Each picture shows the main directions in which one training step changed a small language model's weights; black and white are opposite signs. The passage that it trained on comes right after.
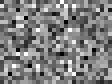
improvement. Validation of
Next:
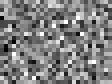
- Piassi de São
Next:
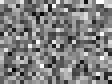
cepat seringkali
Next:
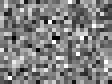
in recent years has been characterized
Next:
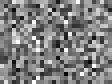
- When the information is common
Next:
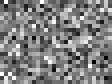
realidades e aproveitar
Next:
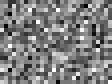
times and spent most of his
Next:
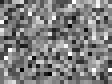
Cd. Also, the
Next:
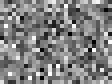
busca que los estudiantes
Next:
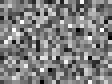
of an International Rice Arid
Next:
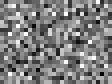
For programmatic reasons,
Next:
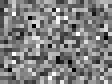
riesgo laboral al que se
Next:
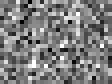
Supplier performance 10.39
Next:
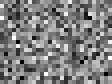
makes it easier to process
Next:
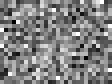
mixture 2. After
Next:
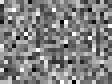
istituzioni o
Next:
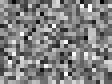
titre que le Khiz
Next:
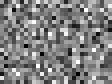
and consensus about the
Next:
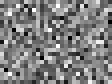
is generally considered as an
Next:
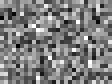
consultations are integral in
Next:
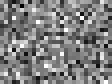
și de părțile care
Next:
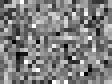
1.00, the maximum is
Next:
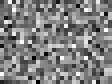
direct enforcement could have
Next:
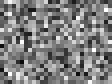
limited capacities of the
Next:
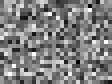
भी कठिन
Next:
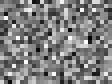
the *Registries of
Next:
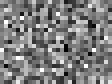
lymphoid sheath;
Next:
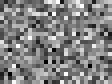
deforestation resulting in
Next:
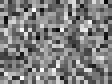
knowledge, attitude and practice
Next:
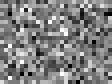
view to test the applicability of some
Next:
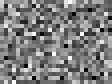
în intervalul 0,1-
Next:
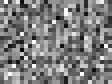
70%) which means that actual
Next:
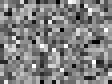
in achieving services that are
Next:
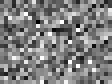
ya da kaybettiği
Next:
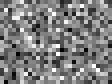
indicates T-LNA•
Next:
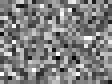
o'qish davrida
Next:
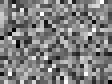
Management*, (2).
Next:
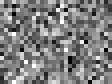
Suyuqliklar va
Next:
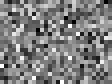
holat hisoblanadi. Bu
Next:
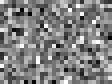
The challenges of teachers were
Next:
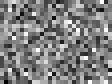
development. All strategies of research be they
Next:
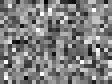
Practice Another challenge
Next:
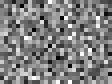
smartphone and B) a
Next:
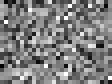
поняття давності
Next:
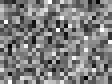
вовсе. А
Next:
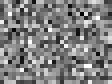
behind the inflation targeting
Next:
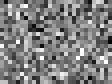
qualities due to many reasons
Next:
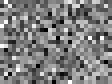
insufficient for independent research
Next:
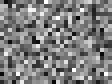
основании чего они
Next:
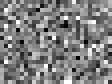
6. Harkins HN:
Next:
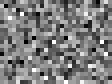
тарихида бўлган
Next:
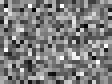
old integer value in
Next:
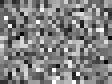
Electrical Engineering
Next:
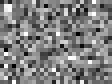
increase in a voltage drop
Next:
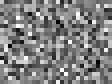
social eller geografisk
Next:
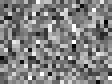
for individualized imaging protocols that
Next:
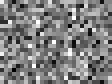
dengan penuh penghormatan,
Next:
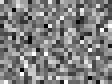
employee (potential
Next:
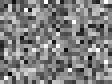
India grew at a
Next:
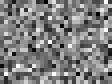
clear and thorough understanding of
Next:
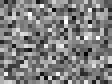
not (necessarily)
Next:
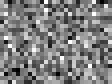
pelvic X-ray
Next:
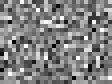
no debería ocurrir
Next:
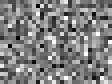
Numéro 4 » pp :
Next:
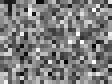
how to play the publishing
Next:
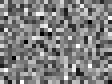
and food makers are becoming
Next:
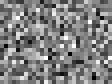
Focus Group
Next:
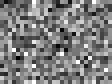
worldwide lack access to
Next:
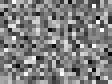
symica symprobe
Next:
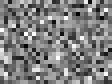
seeks to provide foundational data
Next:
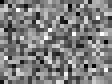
що призвело до
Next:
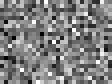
consequences and control. –
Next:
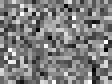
Três tinham 20
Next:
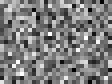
and animal population. Their
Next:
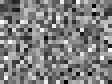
orgânicos valiosos que
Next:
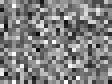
Dissertation „Roman
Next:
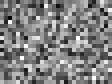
lines of inquiry
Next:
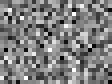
slavery, racism in
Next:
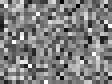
*fiqh* while
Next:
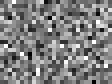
nilai pendidikan yang
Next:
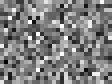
– Shared post –
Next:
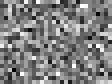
without any scientific evidence.
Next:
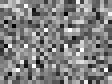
foreign exchange rate and
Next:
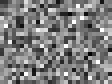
corporate magazine
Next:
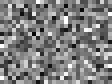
think independently was determined.
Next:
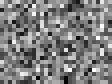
tanishib chiqamiz.
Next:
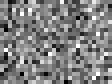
while keeping them along the
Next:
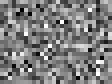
The MAF is proposed to be
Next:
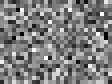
Open Science Coordinator,
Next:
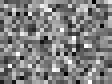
chiqaradigan shaxsga
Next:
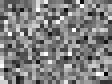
for additional circuits to
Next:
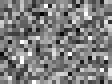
filling of all the structures
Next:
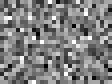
addition, the total acidity,
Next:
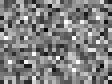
Junfeng, "High
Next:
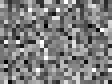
розвитку учнів –
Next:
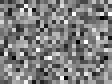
has been selected as the main focus for
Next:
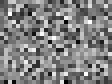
software and IBM
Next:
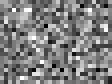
працівником і
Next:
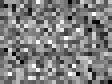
low absolute and relative
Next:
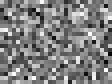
equally contributed to research and paper
